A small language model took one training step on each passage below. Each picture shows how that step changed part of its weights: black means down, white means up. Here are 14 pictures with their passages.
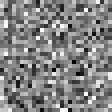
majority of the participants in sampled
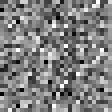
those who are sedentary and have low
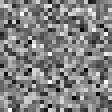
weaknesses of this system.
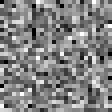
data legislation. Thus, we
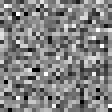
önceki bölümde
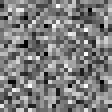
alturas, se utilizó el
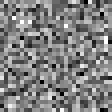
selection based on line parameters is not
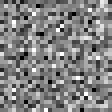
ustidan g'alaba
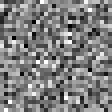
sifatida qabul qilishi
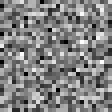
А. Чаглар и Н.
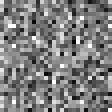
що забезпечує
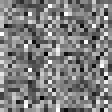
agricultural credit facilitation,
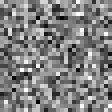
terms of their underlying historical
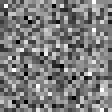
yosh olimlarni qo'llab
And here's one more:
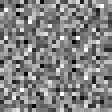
Аскарова Ф. А.
